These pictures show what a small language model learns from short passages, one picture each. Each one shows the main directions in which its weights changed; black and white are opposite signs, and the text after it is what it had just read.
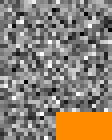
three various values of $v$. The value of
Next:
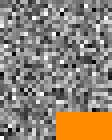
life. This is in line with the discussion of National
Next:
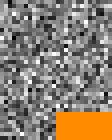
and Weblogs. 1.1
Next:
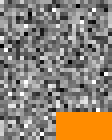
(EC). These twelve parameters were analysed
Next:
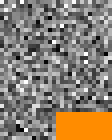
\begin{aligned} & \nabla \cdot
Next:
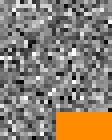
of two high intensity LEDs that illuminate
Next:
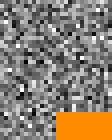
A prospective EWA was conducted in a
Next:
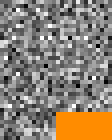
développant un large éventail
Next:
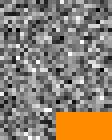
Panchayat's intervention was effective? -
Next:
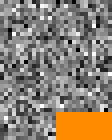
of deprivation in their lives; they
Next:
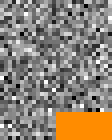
fibroblasts, along with showing strong
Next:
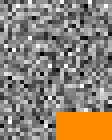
for supermassive black holes, where the curvature is
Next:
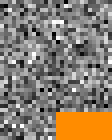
express source code components in terms of legal aspects of
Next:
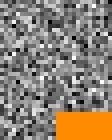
figure 5, the measurement of the B_c^+
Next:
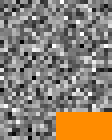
social bonds. This diagnosis of the situation is
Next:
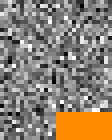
proportional to prey density to satiation
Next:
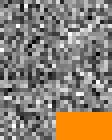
to engage in pirate activities. Furthermore,
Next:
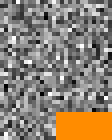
generated by ion implantation to be measured.
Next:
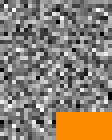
can discover dimuon displaced vertices for
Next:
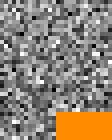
is affected by the frequency ratio between node’s cycle
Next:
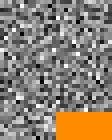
literacy skills for their academic purposes - It is recommended
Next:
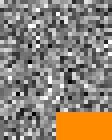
Table 1. Determination of molecular equivalent for binary
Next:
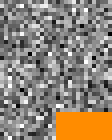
set around the desired reference. The ability of our approach
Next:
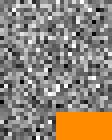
of non-meromorphic terms which are always present
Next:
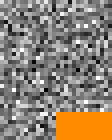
Association tried to prohibit
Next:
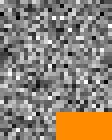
BiI₃ is a semiconductor with
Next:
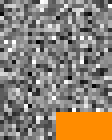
• Wear PPE (gloves)
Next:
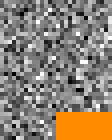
motorboats that might set the vapours
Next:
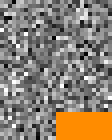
HAZ dimension on the weld root side,
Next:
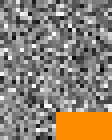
extension of this generalized Cardy expression in arbitrary dimensions
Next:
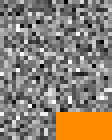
Saini, S.; Stark, D.
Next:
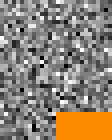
the seed state entropy agrees with the entropy of the
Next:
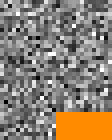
*et al.*, 2020) and grasses
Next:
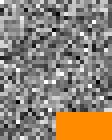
Kunashe Foundation - The Girls Table
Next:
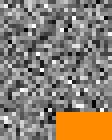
apical blades that remain fused along most
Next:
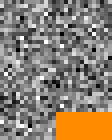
Distribution. - The first group (Zero or
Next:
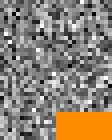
but Margaret and Evie also come
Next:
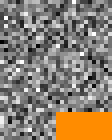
$C'_y(-T)$, then object is moving
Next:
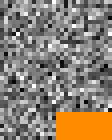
conceptual bugs corrected by a particular code
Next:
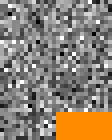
pet: No study. • Virtual
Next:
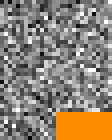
Rodnan's skin scores were used to measure
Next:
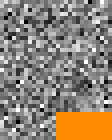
cryptography experts, electronic engineers, technology
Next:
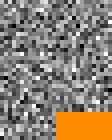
Italy* **Abstract** In modeling the properties of superconducting
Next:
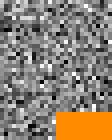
Niobium mono-phosphide
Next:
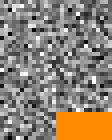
on mathematics anxiety and its relationship with the achievement
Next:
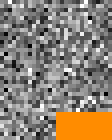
up- and down-type quarks couple to
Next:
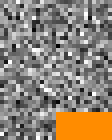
including the Eldiguzid state (the
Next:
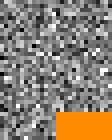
defined without ``observer". (This implies that
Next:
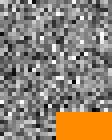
function of energy for different ferromagnetic metals. As
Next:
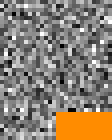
found. It is given by variance, in which there
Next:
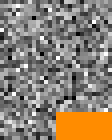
and fitting macroscopic plasticity models from crystal
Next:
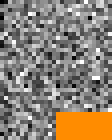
with distinct relative positions between the noise emitter and
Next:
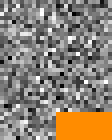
delivering 17% of the Integrated Water
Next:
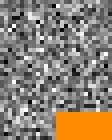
European Commission and the League of European Research
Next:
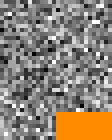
analysis, we show that the BaAgAs family
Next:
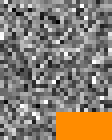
portion (11.47%) consisted of
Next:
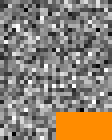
shall separately discuss qubit gate errors caused by optical phase
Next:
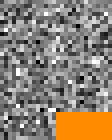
multiple partners and be faithful to one
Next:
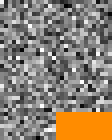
2 - Execute the program ./clean
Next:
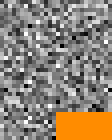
for DUNE and ESSnuSB
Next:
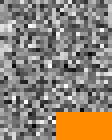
urine examination not pathological. Given the clinical
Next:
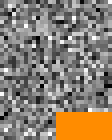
digraph to fault-tree translation system
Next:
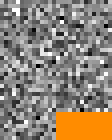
following as a *multimodal control problem*
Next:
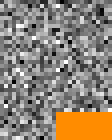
To embed a message in the coefficient of a frequency space
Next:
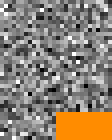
results underscore a reliance on capturing
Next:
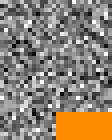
not used to the consumption of the grains, such
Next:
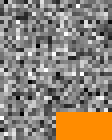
\hat c_{i\alpha s}$ is the
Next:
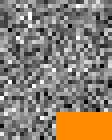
characters whose frequency is less than 5. There are
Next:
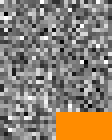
assume a constant spin diffusion length and spin Hall angle
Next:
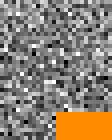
the global ocean: an examination of profile
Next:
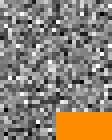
most potential causes. We have three types of dimensions,
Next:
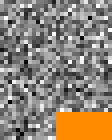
to produce PWFA beams from
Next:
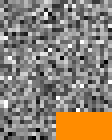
pubic hair development for girls, and
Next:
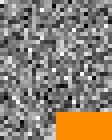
expressions of disagreement. Highlights perceived
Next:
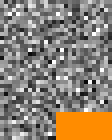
a system of recording observations on OneNote or
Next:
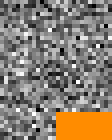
by looking for momentum exchange between pairs of particles.
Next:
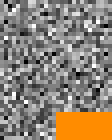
a one drawback in this method. Comments were
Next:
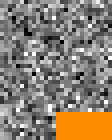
possess their own penumbrae at the interface where
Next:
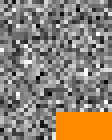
fuel dependency. INTRODUCTION Energy is necessary for
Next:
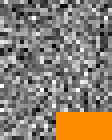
with the scales posterior to the pectoral fin
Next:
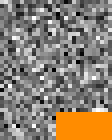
for this purpose. \subsection{Greedy
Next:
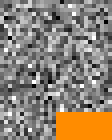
and it is $\sim 0.07$. See
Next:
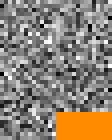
{\it Hubble Space Telescope}, obtained
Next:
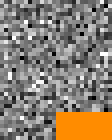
as a function of the virus concentration. So,
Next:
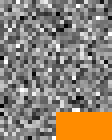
education is understood as a shared responsibility that extends
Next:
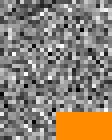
group are shifted to the left, indicating lower
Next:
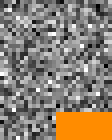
cultural identity, healthcare, agriculture, and
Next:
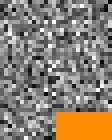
done through optimizing the base sequence parameters to gain maximum
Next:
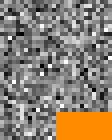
K^-$ on $\Delta$ and the
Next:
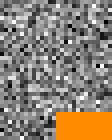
publishing the manuscript. Consent for
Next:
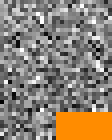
the DoS technique (see text).}
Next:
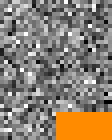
2nd-order model works better on the
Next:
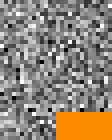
the computing center, which goes against the trend towards edge
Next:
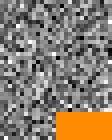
particular that the dynamics is very slow in the case of
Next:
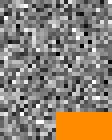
pure PVDF films has higher electric strength compared to
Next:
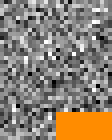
Together with the secular evolution of the orbit
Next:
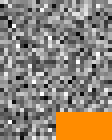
is the case for potential fields, the field lines are
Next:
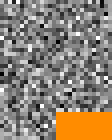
Ocean. 1 Introduction Plankton are
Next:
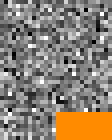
and the senescence phenotype is
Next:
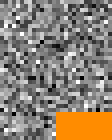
for all variations $\delta q$ that are
